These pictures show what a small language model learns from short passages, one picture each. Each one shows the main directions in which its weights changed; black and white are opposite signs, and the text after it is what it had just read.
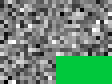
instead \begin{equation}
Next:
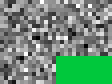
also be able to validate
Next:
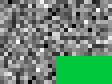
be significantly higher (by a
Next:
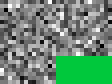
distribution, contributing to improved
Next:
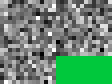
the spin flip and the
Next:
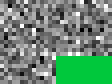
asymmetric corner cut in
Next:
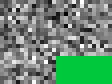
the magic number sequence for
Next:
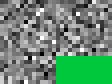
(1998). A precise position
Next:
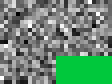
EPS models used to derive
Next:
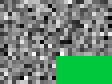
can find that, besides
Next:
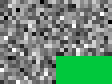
are mainly interested in cases where
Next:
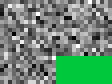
$^{5}$Engineering for
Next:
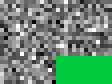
compared with regular quantum Fourier
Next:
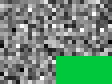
numerator can be neglected in
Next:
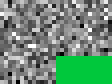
that must be accounted for
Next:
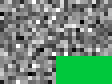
arbitrary scalar $\partial_\mu
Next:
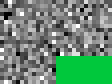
similar to that used in previous
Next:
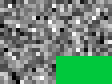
approximate the actual QNN
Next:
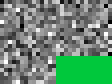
range and data capability of
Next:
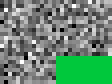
two $2$-component
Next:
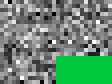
how the initial overdensity depends
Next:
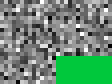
fields appear also in our
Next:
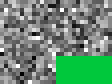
evidence for $sin^2
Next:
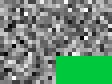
both experiments is one dimensional.
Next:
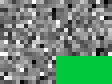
monodominates in the
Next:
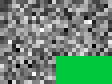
the simulation time we choose a
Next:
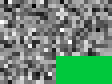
for longest PC cycles
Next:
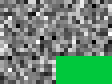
zero-temperature magnetization curves exhibit
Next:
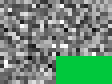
zone of 40 ps.
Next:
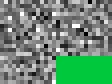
order to compare past measurements made
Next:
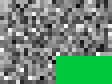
the background quantity in the direction
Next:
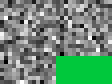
isovector pairing Hamiltonian
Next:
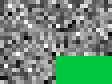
Classical communication and computation are
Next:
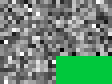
It should be noted that the
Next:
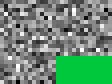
do not seem to be any
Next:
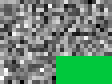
intriguing notions,
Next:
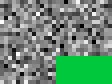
which is mediated by a
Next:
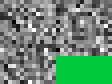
a double Wick rotation of
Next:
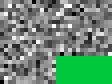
Toth et al.
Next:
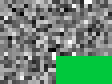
independence on the prior
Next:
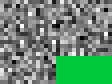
response to non-magnetic
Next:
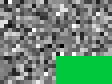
length of the longest common
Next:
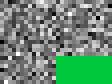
be slow such that this
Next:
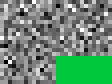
perturbed cosmological geometry. The
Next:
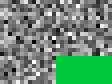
and requires further work. The
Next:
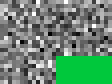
an sGRB if the
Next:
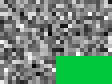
to speed perturbations, when the
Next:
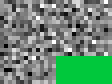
hoc illustrations into
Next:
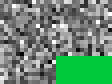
approximation to the exchange-correlation
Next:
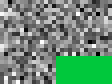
so that the chiral chemical potential
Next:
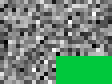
SNR time series, centered
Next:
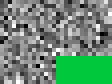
is expected to become more
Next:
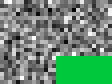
inner rising part of the
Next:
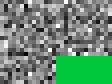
example, made from five different
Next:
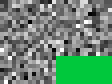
row, we show the
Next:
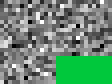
\perp } \equiv
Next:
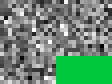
in order that the electric field
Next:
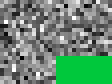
organized as follows. Section
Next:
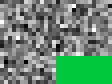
kind of six-dimensional
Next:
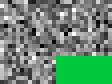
classic mean-field approach
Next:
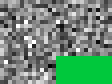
non-linearity of the
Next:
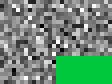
well. This indicates that at
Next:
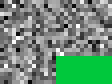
MSD anisotropy ratio for
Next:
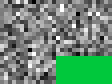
term of the Hamiltonian as
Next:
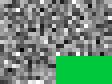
they are solutions of the
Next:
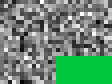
offers the lowest variability but
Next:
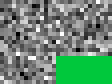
consider the energy of static
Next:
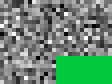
course of events. Instead of
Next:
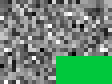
the parameter $\delta$ in
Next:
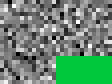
presented measure used for the objective
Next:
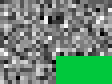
electron-phonon interaction}
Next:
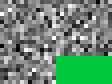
ground-truth baseline traffic
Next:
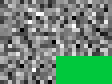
fiducial ${\rm
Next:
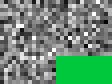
AIA to high temperatures,
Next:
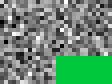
Mggr | |
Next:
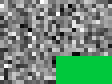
assessment workflows.
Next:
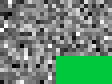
similar type that suggest a certain
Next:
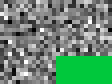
due to the observational setup,
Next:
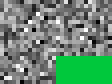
half vortices in a
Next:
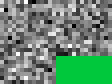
included on energy quantities throughout this
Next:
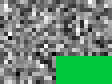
A symptom of
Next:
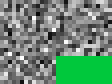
note down the gauge parameter dependent
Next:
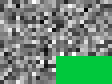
energy loss is the D
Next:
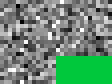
Update:} \State
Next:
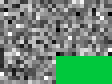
designers to make energy efficient
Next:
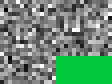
goals and tasks, followed
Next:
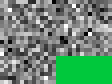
the default training method
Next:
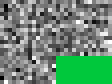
of the entire microfluidic
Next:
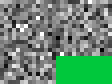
$\delta t$ is
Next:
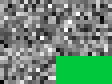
more efficient options compared to
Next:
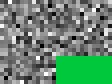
stationary state averages when computing
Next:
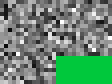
of that study in comparison with
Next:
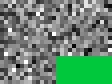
by black holes that are
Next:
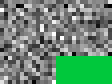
composed of $20\times
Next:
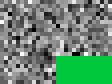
enforce logical,
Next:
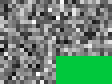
of the in-plane magnetic
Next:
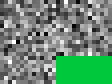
order that only the local values
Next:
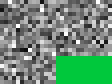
This implies that as soon
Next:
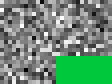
\\ \end{array}
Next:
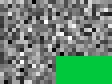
find good agreement with calculations.
